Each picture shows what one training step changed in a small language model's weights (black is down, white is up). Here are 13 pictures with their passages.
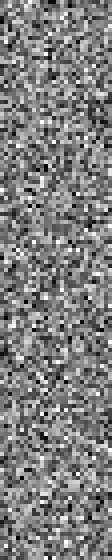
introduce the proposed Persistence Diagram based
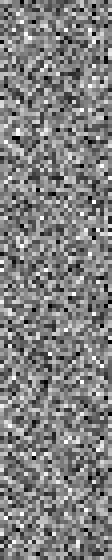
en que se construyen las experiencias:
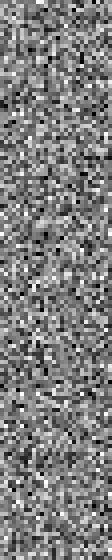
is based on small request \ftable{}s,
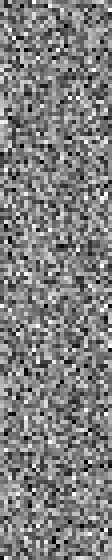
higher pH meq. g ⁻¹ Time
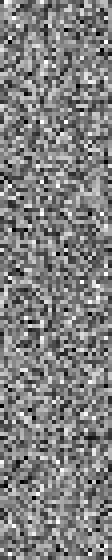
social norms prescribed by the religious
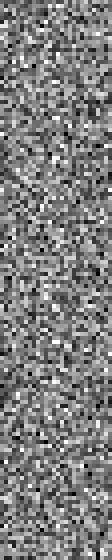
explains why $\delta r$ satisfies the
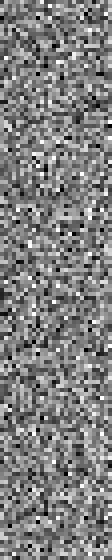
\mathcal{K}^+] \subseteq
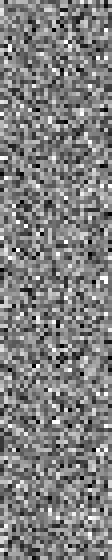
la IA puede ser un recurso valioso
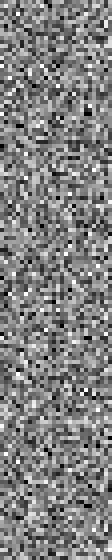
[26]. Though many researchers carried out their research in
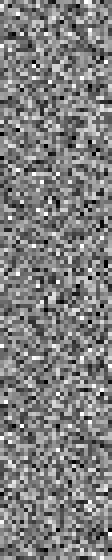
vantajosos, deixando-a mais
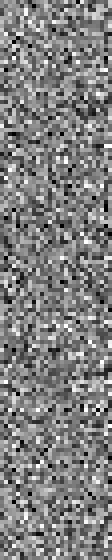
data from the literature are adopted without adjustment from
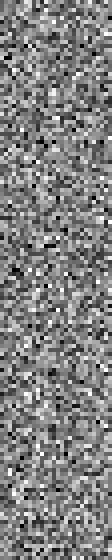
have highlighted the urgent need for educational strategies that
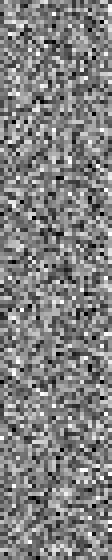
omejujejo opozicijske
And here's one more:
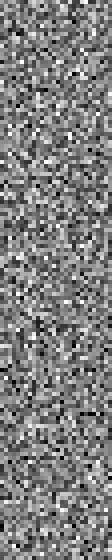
$V_{out}$. This input-output asymmetry
